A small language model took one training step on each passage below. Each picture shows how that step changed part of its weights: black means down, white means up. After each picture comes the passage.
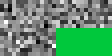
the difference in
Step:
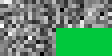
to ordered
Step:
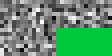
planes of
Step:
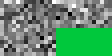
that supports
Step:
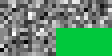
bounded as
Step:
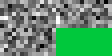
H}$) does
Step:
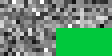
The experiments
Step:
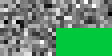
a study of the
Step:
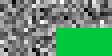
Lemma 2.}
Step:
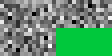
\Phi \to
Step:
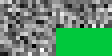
< \kappa}
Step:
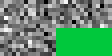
$R$ to
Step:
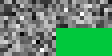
$\rho$ on
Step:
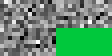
all constraints
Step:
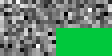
is a smooth
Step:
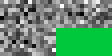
prove an analog
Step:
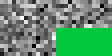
1$ depending
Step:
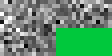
is theoretically
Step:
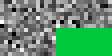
a close
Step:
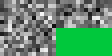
plane $\theta
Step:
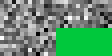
GM to
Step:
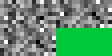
C C.
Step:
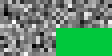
defined as,
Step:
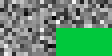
operator adjoint
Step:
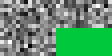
approaches the
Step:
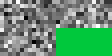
is clearly
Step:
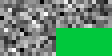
consisting of
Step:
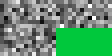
periodically poled
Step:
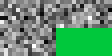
the expected
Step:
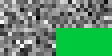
similar result in the
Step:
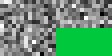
to geometry
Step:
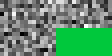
j^\alpha =
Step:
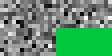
a hallmark
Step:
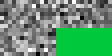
is basically
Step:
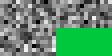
Note that for
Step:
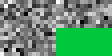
a periodic sequence
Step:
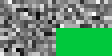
a contraction
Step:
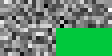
estimate the
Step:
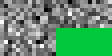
line segments
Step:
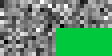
are starlike
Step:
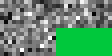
natural in
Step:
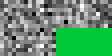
facts of function
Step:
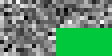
is a vector
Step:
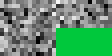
clear what
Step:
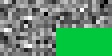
partition for
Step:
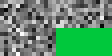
and controllable
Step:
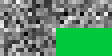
we note that
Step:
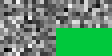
for systems with or
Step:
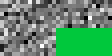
will use the form
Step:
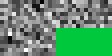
the volume
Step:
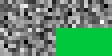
We will present and
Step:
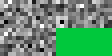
true function
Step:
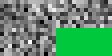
the image of
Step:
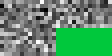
this gap by
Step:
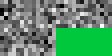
be any monomial
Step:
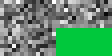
that we introduce
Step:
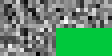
Then, for
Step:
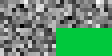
the band
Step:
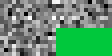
call a
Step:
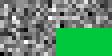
should be
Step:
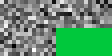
unique solution,
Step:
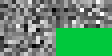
Physics, University
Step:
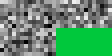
bounded to
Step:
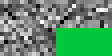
regularization &
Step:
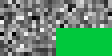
set at the
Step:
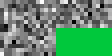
$ \par
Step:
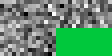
In order to
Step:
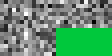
contribution of the
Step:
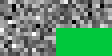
$V$ is
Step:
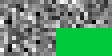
suppression of
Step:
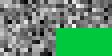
and hence
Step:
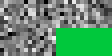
of $R$
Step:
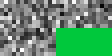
in this beam
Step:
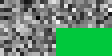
the exposition,
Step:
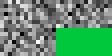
of abelian
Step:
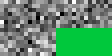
have assumed an
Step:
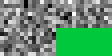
variations induced
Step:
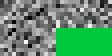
value 0 or
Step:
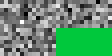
the proofs
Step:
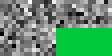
radiation field
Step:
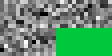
use two different
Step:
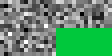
be applied
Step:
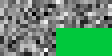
general algebraic
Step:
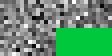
in one,
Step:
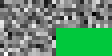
value estimates for
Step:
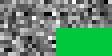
has the standard form
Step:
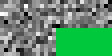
propose a
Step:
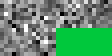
were lost in
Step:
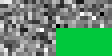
to be determined
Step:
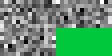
this way,
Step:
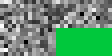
to apply
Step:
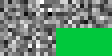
from the fact
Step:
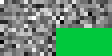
mild solution
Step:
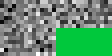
the variational
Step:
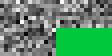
us see that
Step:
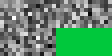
number, and we
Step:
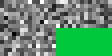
to the distribution function
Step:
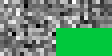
for the observations
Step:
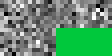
were used to
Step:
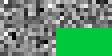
interpretations of
